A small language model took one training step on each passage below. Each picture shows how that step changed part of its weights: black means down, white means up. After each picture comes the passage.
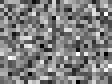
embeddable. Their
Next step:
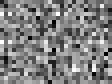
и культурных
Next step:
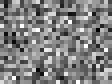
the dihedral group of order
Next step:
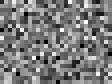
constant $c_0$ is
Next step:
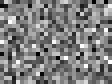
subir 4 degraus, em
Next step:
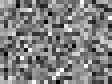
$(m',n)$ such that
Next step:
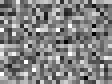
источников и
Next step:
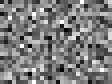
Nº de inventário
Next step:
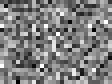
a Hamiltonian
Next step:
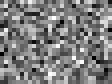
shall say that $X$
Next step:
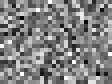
mit Aussicht
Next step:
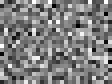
$L,S$. Consider the
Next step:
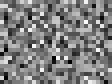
we know that the two
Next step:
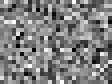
a book, appreciation
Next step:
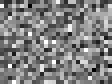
the moment is only
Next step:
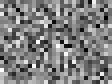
generated projective \item The
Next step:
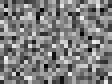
$F$ is also full.
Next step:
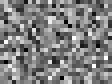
mutually independent.
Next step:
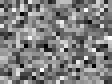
ana ve interaksiyon
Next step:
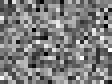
Options of Reproductive
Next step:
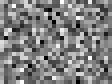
\alpha < \gamma$. The
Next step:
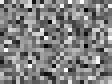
och förser
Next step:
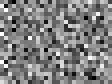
Lilian Amaral.
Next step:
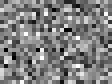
\psi(\vec{\Lambda}; -
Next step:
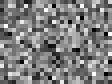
porosty jsou
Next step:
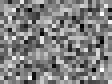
viewpoint of
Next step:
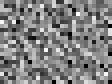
equivalence (resp.
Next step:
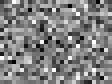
that all of the examples
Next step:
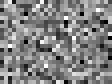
maqsadida qonun
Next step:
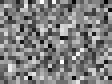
\uu &\text{ in }
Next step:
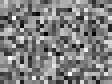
As $T$ is a tree
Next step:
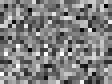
JPN Laksana
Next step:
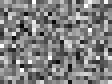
$S$, from which we may
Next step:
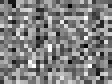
checked, since the
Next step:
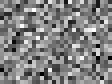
arrangement of an
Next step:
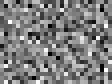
G., Ahoussi E.
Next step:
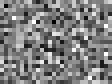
artigo 20, §
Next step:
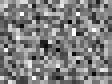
en opbrengsten is
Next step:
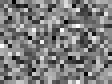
formula \begin{equation*} \left
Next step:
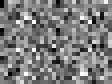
измерить и
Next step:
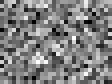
vaqtga qadar
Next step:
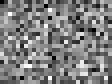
the monotonicity of
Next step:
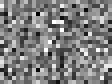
$\delta =\delta(\varepsilon)$
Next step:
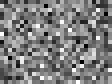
all $\gamma\in \R$
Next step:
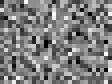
в процессе их
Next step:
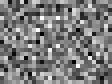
morphism $v$ from
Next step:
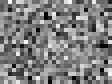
etkili bir
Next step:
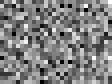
M. Gruber (
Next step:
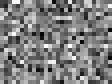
a minimal surface have at
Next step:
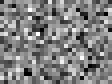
a worked out example of
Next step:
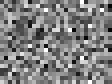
that the Riemannian
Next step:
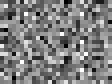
procedimento deve ser
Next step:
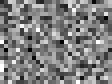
que este trabajo, a
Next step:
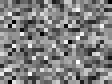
berkaitan: -
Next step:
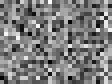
I_M$, and we get
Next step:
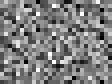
« Infini ».
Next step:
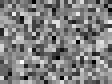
first step of the proof,
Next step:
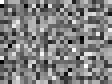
что приводит
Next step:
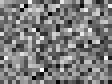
that $f$ a solution to
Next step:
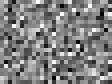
qilgan. Shu
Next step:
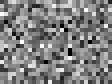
frame $B$ with
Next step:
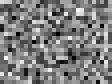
functions $g_i =
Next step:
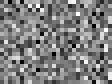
$l$-th agree
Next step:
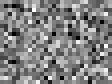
comparing the results of
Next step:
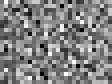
call case 4.\\
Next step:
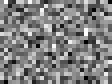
a short simple proof of
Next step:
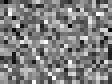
its lower intermediate
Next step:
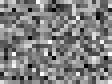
mendukung dan
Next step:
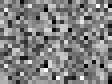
case. \end{subsection}
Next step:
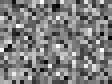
have \begin{equation}
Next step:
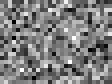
several other genre
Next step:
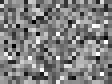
that the following relation of
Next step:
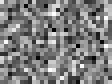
wird. Dies
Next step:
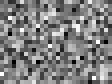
(a) We say that
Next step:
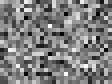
processus par lequel on
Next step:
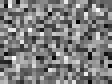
ustida ishlashi va
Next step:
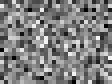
and Corruption in
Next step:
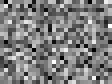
sentido de la norma
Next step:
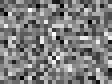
the needed preliminary
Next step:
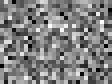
representation \begin{equation}
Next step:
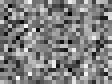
be the unique solution to
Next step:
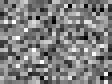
science ouverte, on
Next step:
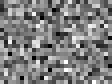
mostrare quando
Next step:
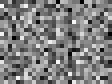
first one is the following.
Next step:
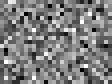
enfoque mixto.
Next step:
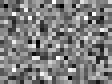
with bounded degrees in
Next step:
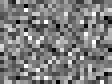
exige que os docentes
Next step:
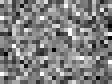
manifolds, such as quiver
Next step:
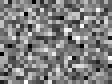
is in the range of
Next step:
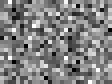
of the nullspace of their
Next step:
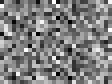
\qquad \qquad\geq
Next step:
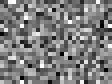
tarzda til
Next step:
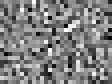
nyata (Skor
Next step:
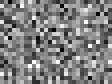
has to show that starting from
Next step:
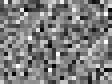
various possibilities to
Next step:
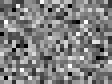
estimate the number of nodes
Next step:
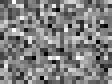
the adaptive Lasso
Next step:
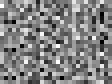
методы по
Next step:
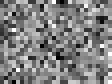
pública o
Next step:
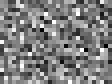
between compact quotients of
